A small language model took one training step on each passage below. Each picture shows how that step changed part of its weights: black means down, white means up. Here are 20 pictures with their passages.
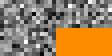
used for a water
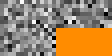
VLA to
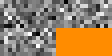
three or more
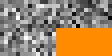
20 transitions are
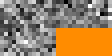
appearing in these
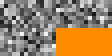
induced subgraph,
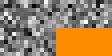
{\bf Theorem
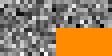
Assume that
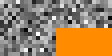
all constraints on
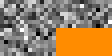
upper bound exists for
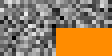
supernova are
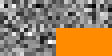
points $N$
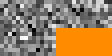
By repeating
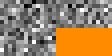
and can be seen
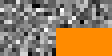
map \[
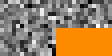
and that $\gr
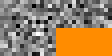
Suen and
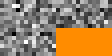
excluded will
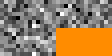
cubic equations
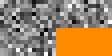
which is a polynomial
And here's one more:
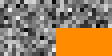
rates for
